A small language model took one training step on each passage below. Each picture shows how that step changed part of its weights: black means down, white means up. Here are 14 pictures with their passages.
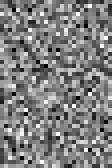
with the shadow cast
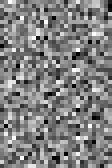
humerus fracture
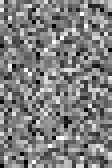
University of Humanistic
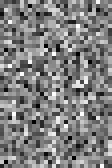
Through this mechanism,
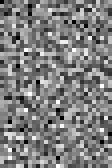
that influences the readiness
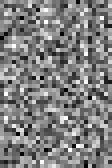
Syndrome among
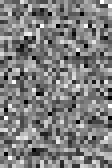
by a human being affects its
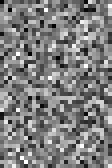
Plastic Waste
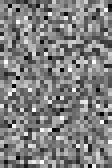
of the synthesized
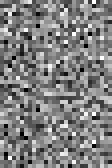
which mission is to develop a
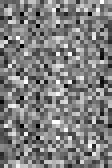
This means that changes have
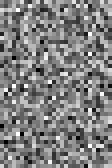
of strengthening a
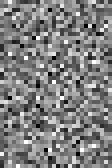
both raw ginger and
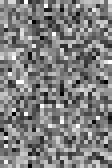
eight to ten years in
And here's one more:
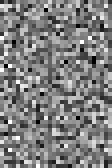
is only used when new buildings
